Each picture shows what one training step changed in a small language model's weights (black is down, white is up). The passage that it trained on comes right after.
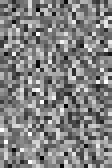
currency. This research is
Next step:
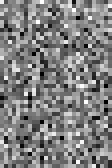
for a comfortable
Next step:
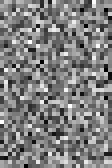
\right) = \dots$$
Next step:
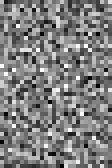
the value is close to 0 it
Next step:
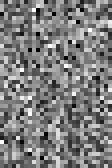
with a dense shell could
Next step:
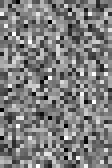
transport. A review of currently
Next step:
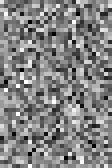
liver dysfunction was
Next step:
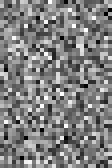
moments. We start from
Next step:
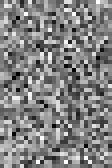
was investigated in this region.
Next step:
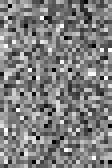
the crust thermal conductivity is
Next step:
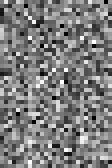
function of redshift. For a given
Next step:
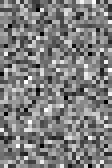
collective housing
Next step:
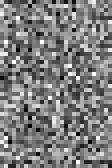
argued that some additional new
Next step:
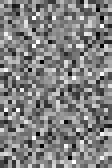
several GFs involved in
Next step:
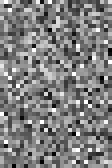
where $A$ is within a
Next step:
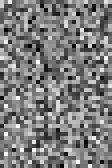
and 1000 respectively for the original
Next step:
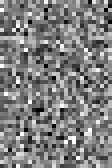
} \end{center}
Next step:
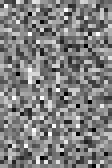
line made from any material is better
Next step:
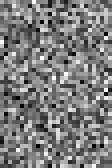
10. New modern concrete
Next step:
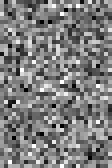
power $P_{\rm L}$
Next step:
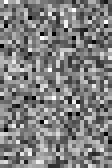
creativity, diversity,
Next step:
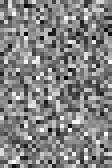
research could involve extending the
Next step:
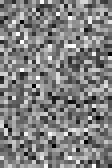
must be cut to remove
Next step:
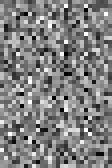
the present work. It is true
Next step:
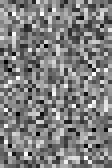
find that S is independent of L
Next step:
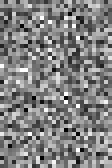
approximate solution, as discussed
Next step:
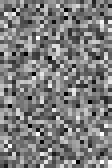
temperature using $\lambda$ =
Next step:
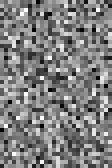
3-4 hours extra
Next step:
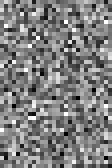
states in the Dirac sea
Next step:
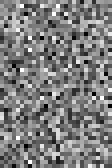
D$ with appropriate dimensions.* The
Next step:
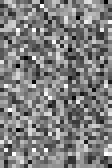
link multidisciplinary
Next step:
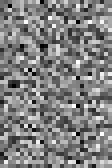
increases just before and just after the
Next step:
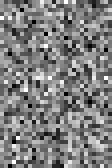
the complex-valued
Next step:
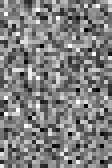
are included as variables to be considered
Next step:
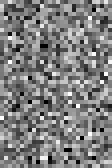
for each RV32I
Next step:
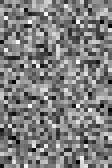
and the appropriate choice of simulation
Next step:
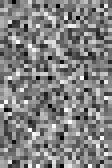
objective. The objective is
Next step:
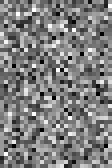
₄ +MgH
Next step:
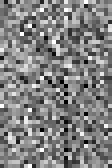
The evolutionary conservation of
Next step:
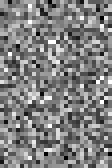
project community on GitHub
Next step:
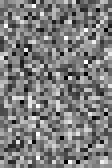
are a priori just as
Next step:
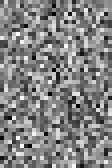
in nature, care must be
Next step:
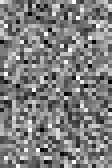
posit that the evolution of main
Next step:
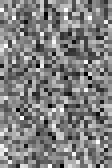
The key idea is to
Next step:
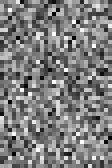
electric and magnetic field for one
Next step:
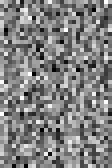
1978 as a reference
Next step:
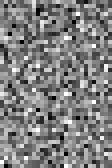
text. The dashed line shows
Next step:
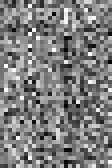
the scheduler will
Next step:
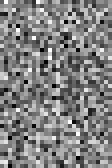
galaxies, which in turn requires
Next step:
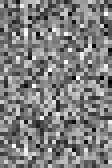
absence of long-range
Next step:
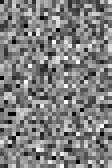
difference in the prevalence of
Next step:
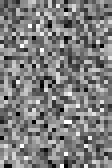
the detector. The energy of
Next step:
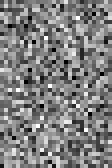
cows significantly affected the
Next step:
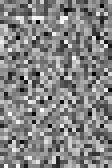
rectangula* does not
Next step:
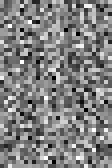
AUDIT AND
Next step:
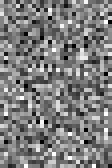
will come back to these
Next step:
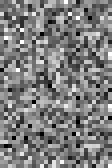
and suppose $S$
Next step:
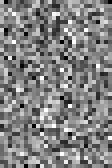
0.003 was obtained,
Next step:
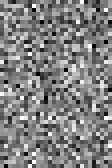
(co-authors at the
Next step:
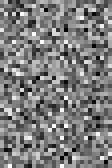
N \log N$. In our
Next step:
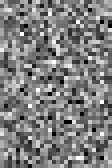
The LNA benefits of low power
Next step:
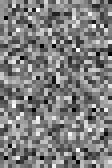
Wellbeing then, from
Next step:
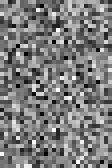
an effective superpotential of the
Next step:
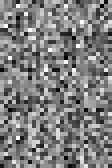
evaluation of manufacturing
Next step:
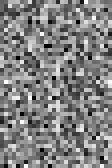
work at Risø
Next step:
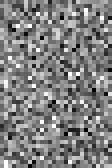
fasciata* are such
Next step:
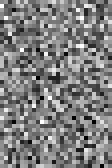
IN PUBLIC
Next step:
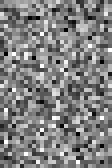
that variables such as civil
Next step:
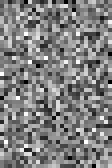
and techniques to extract valuable
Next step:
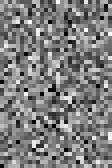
of the nonlinear extension of
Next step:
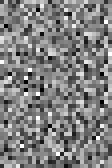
Reliability and validity
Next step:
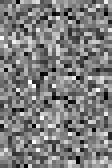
is very small, consistent with zero
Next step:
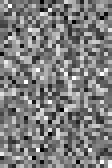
of the integrals $\langle
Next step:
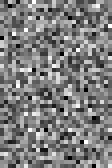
points to the orbital within
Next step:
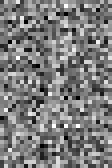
below: 1. Add 6
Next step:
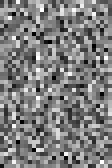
6'-positions of
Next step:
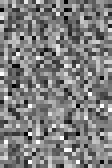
the management component of the system to
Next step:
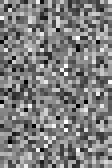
mode, and well as the real
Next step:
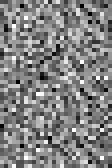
railway power monitoring and
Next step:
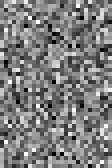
Society seeking direction to
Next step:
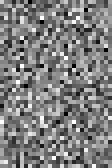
implement the parallel sampling scheme
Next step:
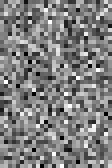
obtained that the majority of students
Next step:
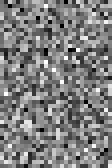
be even larger with mobile
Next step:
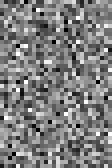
current ephemeris will
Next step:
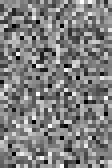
the current state of the art
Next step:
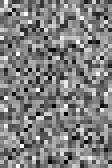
\begin{equation} R =
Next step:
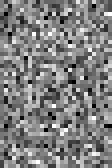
encouraging re-use or
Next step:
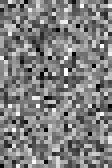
in a non syndromic
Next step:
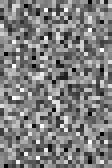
Health care professionals are
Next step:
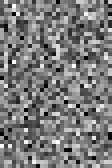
each zone corresponding to different physical
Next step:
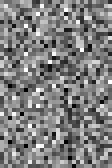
platforms and versions are
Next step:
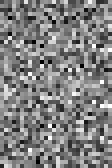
PJS, should never
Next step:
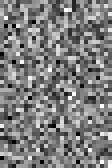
of the highest luminosity
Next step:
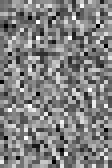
of Soil-Derived
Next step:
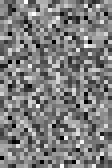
during the current study are not
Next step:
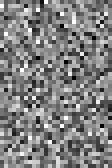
by Israel.
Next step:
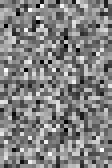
II camera. This
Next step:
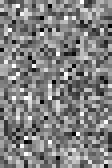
correlations between them can be used
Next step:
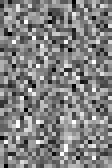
premorbid functioning
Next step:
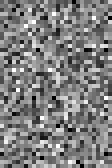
been fully settled,
